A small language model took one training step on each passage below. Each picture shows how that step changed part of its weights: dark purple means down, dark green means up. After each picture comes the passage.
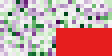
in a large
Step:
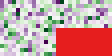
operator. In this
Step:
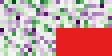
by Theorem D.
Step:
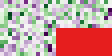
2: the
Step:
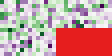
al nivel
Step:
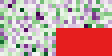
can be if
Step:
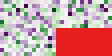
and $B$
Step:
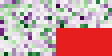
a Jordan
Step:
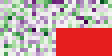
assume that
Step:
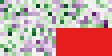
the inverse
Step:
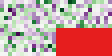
surgery for
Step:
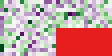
the paper.
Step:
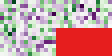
product space}
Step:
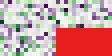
(ii) of
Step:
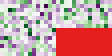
a subsequence
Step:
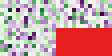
points which are not
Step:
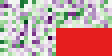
the length
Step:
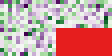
intersection of
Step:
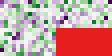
perigos da
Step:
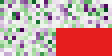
di tali
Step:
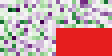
equivalence of
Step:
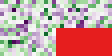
the family
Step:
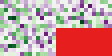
points and has the
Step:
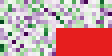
convergence can
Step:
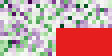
the diagonal
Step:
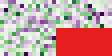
efficient when
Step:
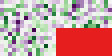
in $\mathcal
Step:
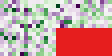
de ofrecer
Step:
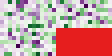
in many
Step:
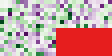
right translation
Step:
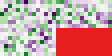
ideal is
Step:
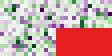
of tide was
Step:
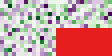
el resultado
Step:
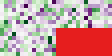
regular graphs
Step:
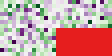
taxa de
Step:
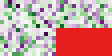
(by the
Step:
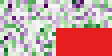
in general;
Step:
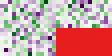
and a first
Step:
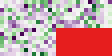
system becomes
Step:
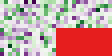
che gli
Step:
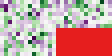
should vanish
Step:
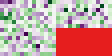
of quantum
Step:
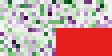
\bpf Let
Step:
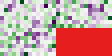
that, for all
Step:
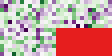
should be to
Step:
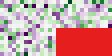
of Proposition
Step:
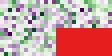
which causes
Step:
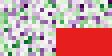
fixed point
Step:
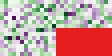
the notion of
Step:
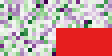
K. et
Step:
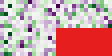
proof presented
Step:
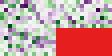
covered by
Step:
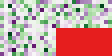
Bu durum
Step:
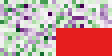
a subgroup
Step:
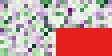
Now consider the
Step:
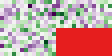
this formula says
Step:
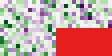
has property
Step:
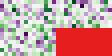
a sequence of
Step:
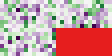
all $H$
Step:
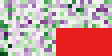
and only if the
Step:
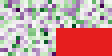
de cambio
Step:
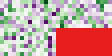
See the proof
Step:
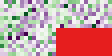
of performed
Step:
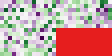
Thus, given
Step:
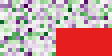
graph (plus one
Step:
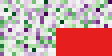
shock forms
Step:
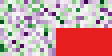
convergence we
